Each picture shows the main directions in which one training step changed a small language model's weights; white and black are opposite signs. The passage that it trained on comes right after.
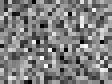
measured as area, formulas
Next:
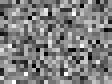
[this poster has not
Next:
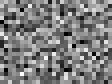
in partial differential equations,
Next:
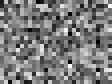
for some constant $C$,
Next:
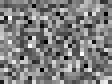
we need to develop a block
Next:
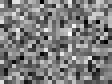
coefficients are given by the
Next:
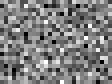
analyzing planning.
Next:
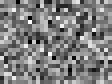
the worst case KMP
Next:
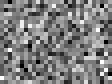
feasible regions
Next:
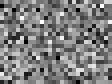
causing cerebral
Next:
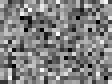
between BM periods (and
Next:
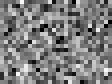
\circ \phi |)\,dm
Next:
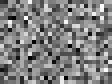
sentences with extended
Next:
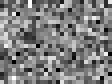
Dually, if $p:
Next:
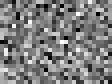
take place for them. Thus
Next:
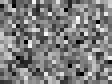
disease continues to be
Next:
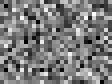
vapor, V_G :
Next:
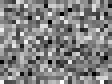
dignity of the subjects of
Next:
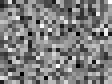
obtain the result for $n =
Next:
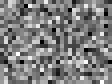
of climate smart
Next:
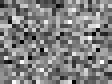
(see Theorem \ref{main})
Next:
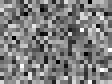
of neighborhoods
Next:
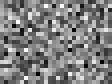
them to understand
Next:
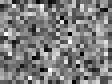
However, it would be good if
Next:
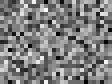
of this article are
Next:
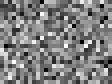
primi gravida
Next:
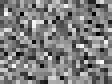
to $\a$. (b) Theorem
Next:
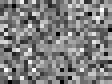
ensure that our people can
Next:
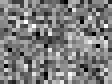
C}$-equivalence class
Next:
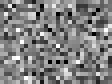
for $x \in \partial
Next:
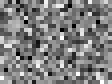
Co^{II} and
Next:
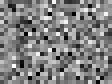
of stunting reported within
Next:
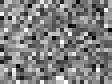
a human construct, its
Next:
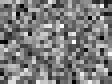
by letting $a\rightarrow
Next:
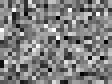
oil. Previous research has
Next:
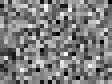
human microbial
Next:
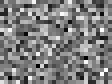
of the resolvent method as
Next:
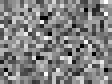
we report results of these five
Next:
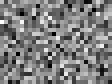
This paper studies how poetry
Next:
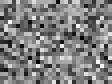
These results were disagreed
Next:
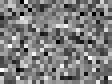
a$ for all $f \in
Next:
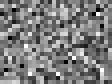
be used. Calling the
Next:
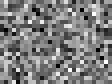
court entertainer
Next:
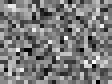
A deterministic closed dynamic is
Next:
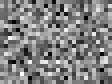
locomotives, the insulation
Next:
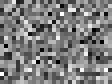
study of medicinal
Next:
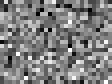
₃ , Medium
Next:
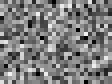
authors read and approved
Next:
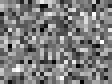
$Y$ is simply
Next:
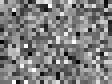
of all $x\in R$
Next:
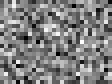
among 190 countries in
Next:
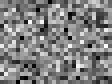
Industries (Toray)
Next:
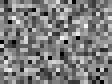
included in the study. A
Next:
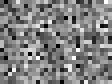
and negatively, allowing
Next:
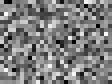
resources managed by
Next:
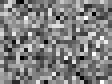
not be uniformly
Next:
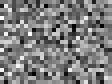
accuracy. The proposed
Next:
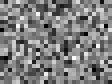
the real vector space spanned
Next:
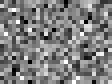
of both legislatures
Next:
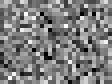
determine and indicate the values
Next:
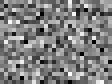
alignment with semantic
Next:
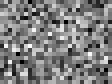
elastic modulus,
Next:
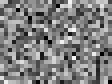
of xGnP and
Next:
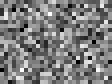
with glacial acetic
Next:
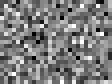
every 4-tough graph has a
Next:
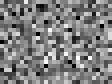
and $N$ over $R$,
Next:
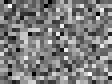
following large deviation result. For
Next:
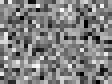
Aspect Ratio and
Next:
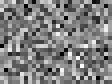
series of the family
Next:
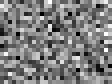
for any $\varepsilon>0$ the
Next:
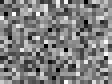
over a finite extension $K$
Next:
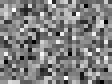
from other sources:
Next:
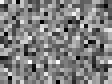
supported in grading
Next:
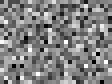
important concept in the history
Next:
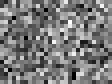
(2019) went further
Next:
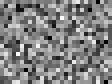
Family hospital,
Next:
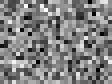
of the user interface to
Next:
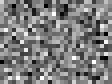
is often called the
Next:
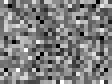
which multinational groups of
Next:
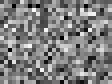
namely the triangle with
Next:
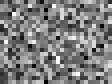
Soils in the central and
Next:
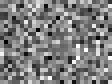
A rational function, of the
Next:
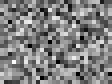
used frying oil in
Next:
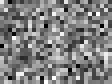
plain tubes, and
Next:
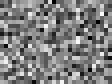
\vspace{1 pc}
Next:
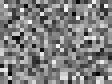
leading to a total of
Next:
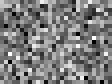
$\mathbb{Z}$ acts
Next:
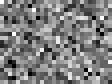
The quantization
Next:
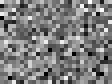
of open stable maps and
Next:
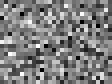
is consistent, stable,
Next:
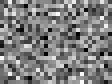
a stop time ${\cal
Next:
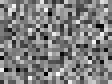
columns are linear
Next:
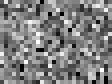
Fourier coefficients
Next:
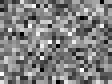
the deformed spatial
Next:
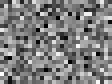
and can be embedded
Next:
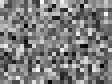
now on we will call this one
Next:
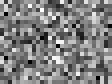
management and medium
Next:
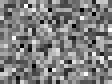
with (a) CFD model
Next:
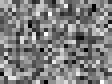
Aveiro) and having
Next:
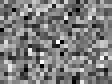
in size. Both
